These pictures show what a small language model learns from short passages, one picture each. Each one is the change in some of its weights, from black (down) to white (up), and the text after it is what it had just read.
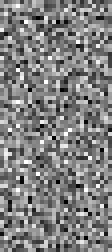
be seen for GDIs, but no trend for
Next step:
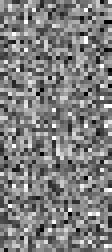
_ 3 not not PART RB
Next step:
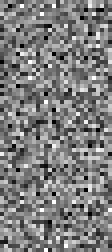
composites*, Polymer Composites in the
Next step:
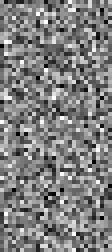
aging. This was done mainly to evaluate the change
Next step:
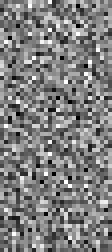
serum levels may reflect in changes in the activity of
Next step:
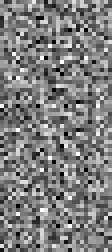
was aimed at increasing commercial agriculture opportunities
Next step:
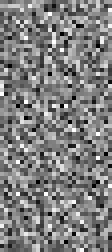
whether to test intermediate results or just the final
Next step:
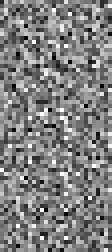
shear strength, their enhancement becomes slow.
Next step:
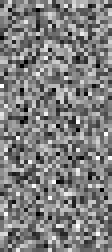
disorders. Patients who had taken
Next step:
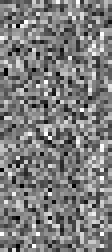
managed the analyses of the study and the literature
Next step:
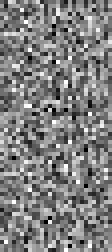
— via globalization as well as urbanization
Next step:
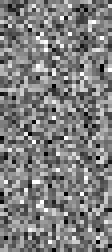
skin [1,2]. However, the
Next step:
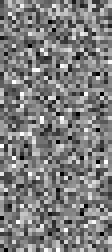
energy exchanges (Figure 4). Figure
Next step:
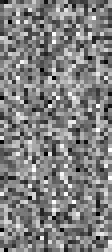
also to teach them how to create a proper
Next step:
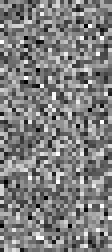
chosen as a Chebyshev
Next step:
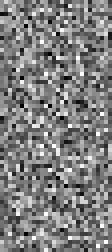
key frames are represented as smaller dots,
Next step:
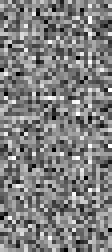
and sinusoidal pulse width
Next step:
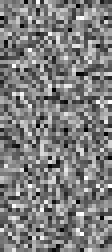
at temperature 40°C gave 4.2
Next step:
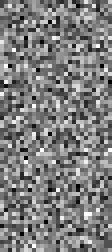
study notes that daughters of
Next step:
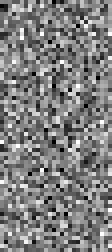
acids are sorted by the two force
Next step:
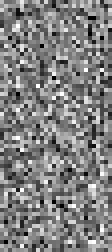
cost database. The second step was to establish the mechanism
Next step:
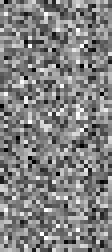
system synthesised with pure Fe.
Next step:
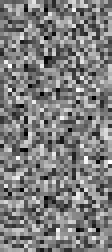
the travel agents, family members and
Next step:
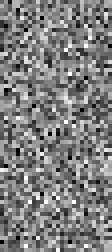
not overlapped, but if $N >
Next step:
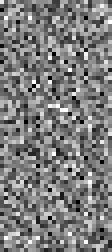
investigation. Although epidemiological studies have
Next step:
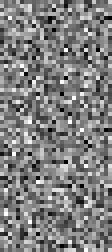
at 28 ± 2 °C and monitored
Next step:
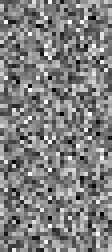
comparison between the proposed models and measurements taken with
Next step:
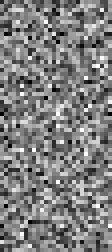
Whitaker BAES 3 CCM
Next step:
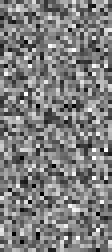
the delay in the wireless networked control
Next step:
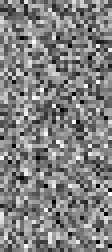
Since stress can be distracting, it may
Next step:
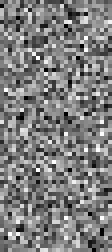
some of the ACTRIS stations more than
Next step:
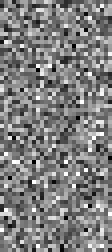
over the range in OD from .048
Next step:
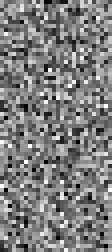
the manufacturing process according to SOPs and
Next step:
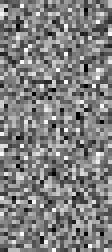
porous ceramics by 3D
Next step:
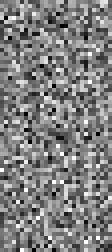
epithelium and connective tissue
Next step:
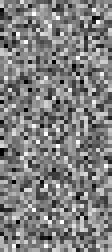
bn Abibakar, Dhadul
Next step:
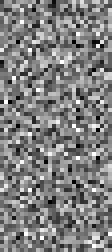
groups respectively, and received 0.5ml
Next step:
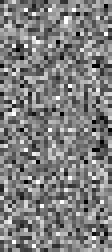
waarden in een online wereld*.
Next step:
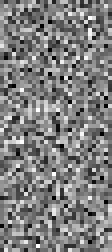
to train templates. The training process involves
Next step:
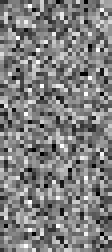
(CHIKV), West Nile
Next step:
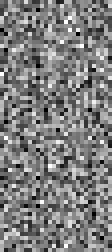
Gonzalez RR., Patino
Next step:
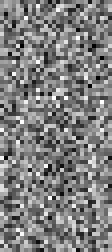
all experiments and the result of burning the sample
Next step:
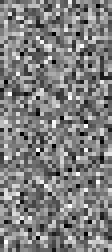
such as a lack of professional recommendations,
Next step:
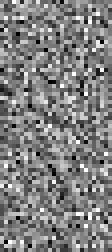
dried over anhydrous sodium
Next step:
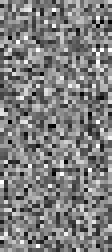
in the abscissa are those estimated for
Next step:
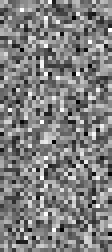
flow, topology freezing temperature, activation
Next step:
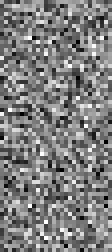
data or object are available on the Web in different
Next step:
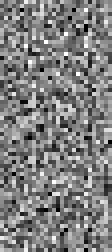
cornerstone in diagnosing cardiac
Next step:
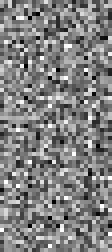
retention and activate towards improvising and
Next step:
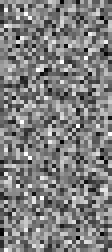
of immature follicles into mature
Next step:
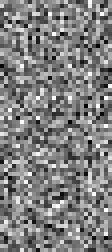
By weaving together the disparate elements and
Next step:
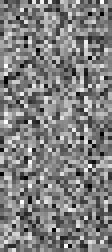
between air pollution, green infrastructure and human health.
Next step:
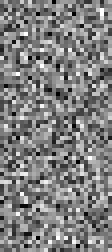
of new knowledge, products, processes, methods and systems
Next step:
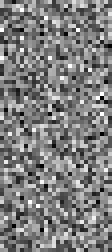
final flight state. Figure S15.
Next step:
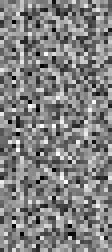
farmers and farming systems invest these resources to increase their
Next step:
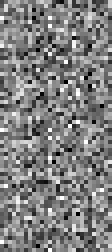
March 2014? by what percentage did your
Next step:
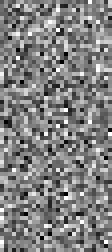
at rest at $x=0$ with rest mass
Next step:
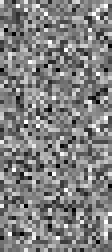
avoiding over-heating unused space,
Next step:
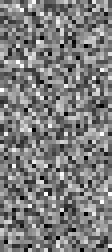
this raises the question of whether the use of the
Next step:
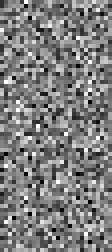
Saarland University, Campus C4
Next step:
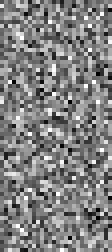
criticize others for not living up to an equal
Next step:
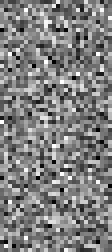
is about to join the National Library
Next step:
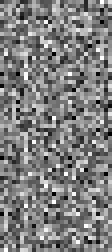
mixture which contained equal volumes of the
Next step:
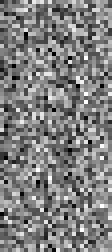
Students' Perception of the Online
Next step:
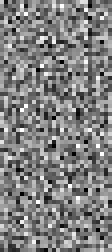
tissues and hypermethylation was found in
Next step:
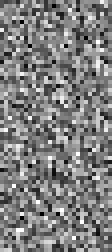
EV experts and scientists at the early
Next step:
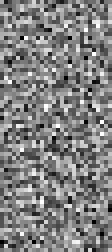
service (QoS) for the device with
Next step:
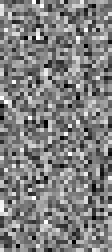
determining the level of risk individuals living around
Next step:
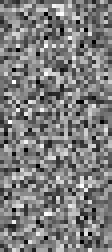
technology surveys, the share of PHP
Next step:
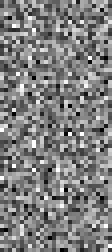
of information campaigns. Therefore, the
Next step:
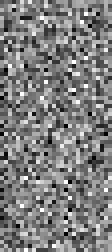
that the problem based learning model can be used effectively
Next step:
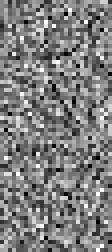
30 N•m on the joints by a
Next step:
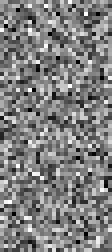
group velocity c_g , which can be determined
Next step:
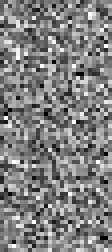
Solvent* MIHIR K.
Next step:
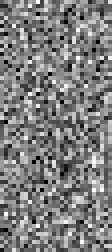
size 10. The estimated $UCLs$ and
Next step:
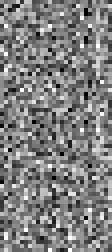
Reza Zakeri¹,
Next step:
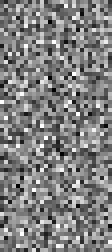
Working Group 1 of the Commission on
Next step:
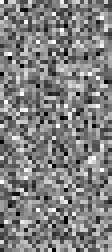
Thermal Integrity Profiling
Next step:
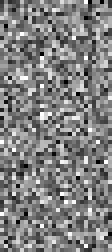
order to avoid human consequences of disease when diagnosis
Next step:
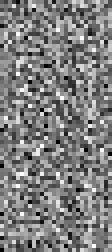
[1], providing the mathematical foundation for the
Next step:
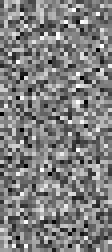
problem worsens when bad weather, including
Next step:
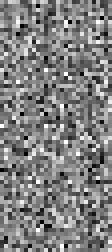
to the forefront of the selection, with
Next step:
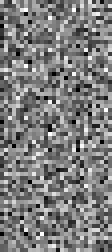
on twisted approaches and dodgy
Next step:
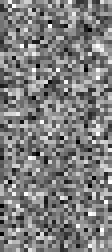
the dairy cattle. Prevention of
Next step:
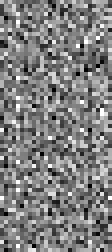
Nadu Public Trusts
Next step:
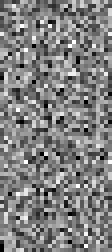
researchers. Currently, there is more than
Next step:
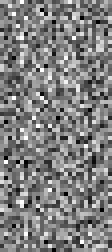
The principal goals for the experimental checkout of
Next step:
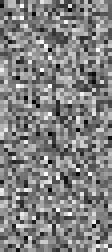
three of our patients died even before getting stability
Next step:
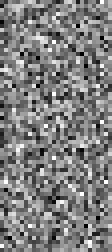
responsibility is a way for companies to
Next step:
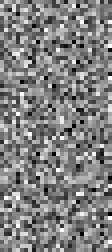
30°C and 55°C respectively.
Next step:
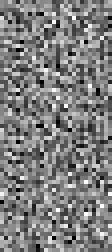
in integral field spectroscopy and uses both
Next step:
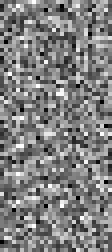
rewards motivate citizens' engagement in
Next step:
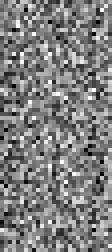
parking building project. The selection of parking
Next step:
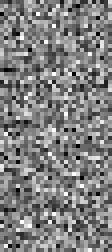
*method of approximation, iteration method and
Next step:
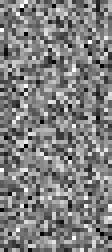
and student participants considered it negatively impacted student
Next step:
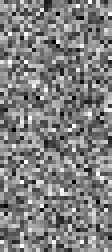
and DFT: To understand the electrochemical
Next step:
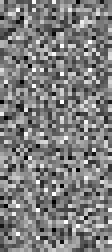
C17 2 psoriasis,
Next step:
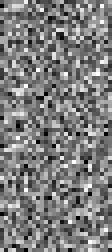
minutes. At the end of the incubation
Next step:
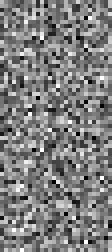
life” (Blasphemy
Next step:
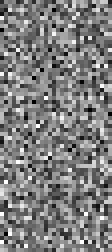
Output Activation Function Epoch
